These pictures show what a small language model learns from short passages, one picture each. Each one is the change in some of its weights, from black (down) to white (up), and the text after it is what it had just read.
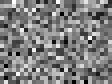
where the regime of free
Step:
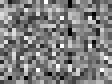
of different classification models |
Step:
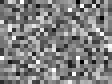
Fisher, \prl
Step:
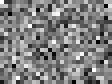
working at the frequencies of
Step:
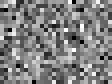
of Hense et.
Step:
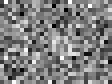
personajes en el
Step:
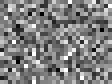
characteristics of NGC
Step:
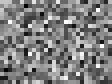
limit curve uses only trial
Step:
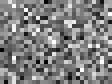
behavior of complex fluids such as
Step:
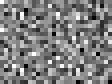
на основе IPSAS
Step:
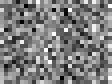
and individual subcircuit constraints
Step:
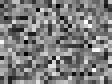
guarantee property
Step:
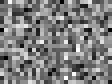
осложнений у
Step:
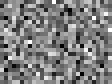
hasharotlar bilan
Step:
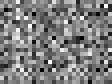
the average for the whole
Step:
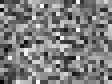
fanning songʻgi
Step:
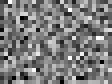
bænda og
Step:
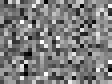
{\it maximum likelihood
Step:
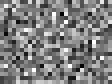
and the constant terms in odd
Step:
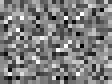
visão clara da
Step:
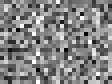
– priroda" v
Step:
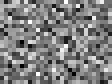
get into an infinite
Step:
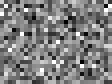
population density surface, creating
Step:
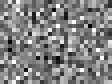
compute the summary of the
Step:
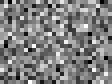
is an object $P$, also
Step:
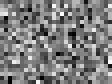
faster than light would
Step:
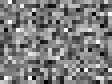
as can be seen from the fact
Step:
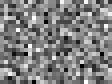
dan supervisi oleh
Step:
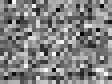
a traditional tool in
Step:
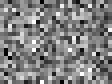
все вместе как
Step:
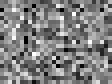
à l'éducation
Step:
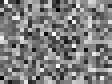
routing en planning en
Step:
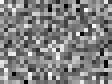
rings, where each ring
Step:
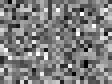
Our results are summarized
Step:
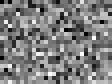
Afirmou que
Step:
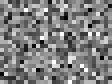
holistic analysis of literary
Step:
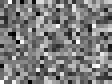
– rang janrlarini
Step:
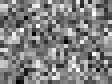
real} space, while the
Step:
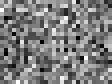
at infinity and may
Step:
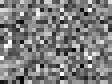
das relações internacionais
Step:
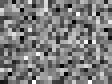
in detail the optical properties and
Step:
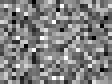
яқин жойларда
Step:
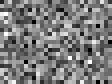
group have been given, thus
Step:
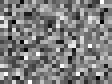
advindo das situações
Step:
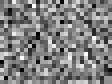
este proceso, por
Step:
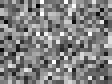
state driven by the
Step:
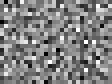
ўсиш суръати
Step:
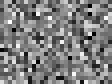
in Fig. 3. The
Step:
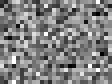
because all of them conserve
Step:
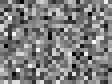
right side, yielding
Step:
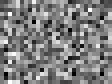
beam splitter can
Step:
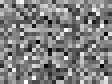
cross target profile plot by
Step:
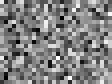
computing systems handle
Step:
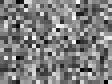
dont la réputation
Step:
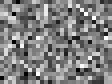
dispersion constant of}\\
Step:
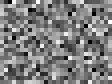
for example in attractive
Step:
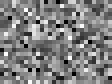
length of Cu in contrast
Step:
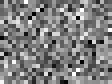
(данные ВЭФ
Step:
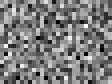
хроматом ведут
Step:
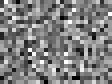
It enables some isolated
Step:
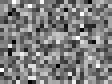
“...Uyga kelib
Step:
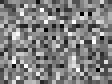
the backbone of the
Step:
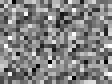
evolution equation that resums
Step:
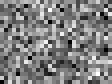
spatial predictors created
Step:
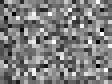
Verwichte et
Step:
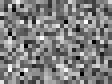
asarini yozadi.
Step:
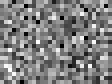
use these direct measurements of expansion
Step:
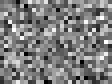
it could just complicate
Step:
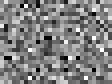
transition induced by unequal
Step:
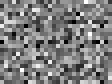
for generating individual MDP
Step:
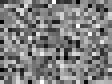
anıq túrde
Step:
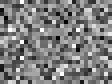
Martín et al.,
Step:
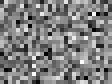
only the sections where both
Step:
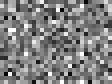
continua, etc., que
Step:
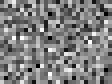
штатов, которые
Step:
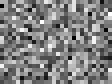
the bulk model, the best
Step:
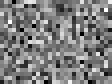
to set thresholds,
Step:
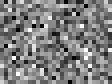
que con ilustrar lo que
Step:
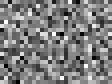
la educación Conceptos
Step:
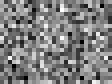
psixologik asoslari
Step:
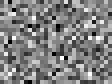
University 1 Universidad pública
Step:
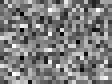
investigación y que se ha
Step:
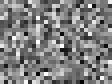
of their professional training.
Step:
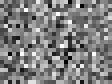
relativistic fluid has zero
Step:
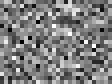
cent of all main-sequence
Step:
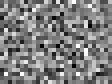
se desenvolve cada
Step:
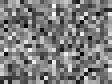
training and faster inference
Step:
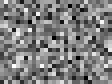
at the input plane will
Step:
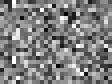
the contribution of the confinement
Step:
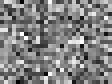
Medicaid expansion states,
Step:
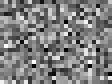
relacionar los casos.
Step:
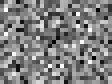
5 ЖИЛД,
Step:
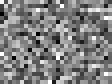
ratio $\eta$ (Fig.
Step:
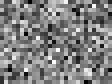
generales, el reglamento
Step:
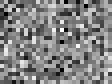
que cumplan los
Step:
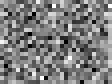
porous media will withstand
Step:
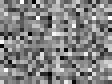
attempted to transform
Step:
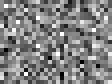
softening of the magnon
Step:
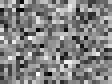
flow both {\em into} and
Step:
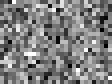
field. To derive the
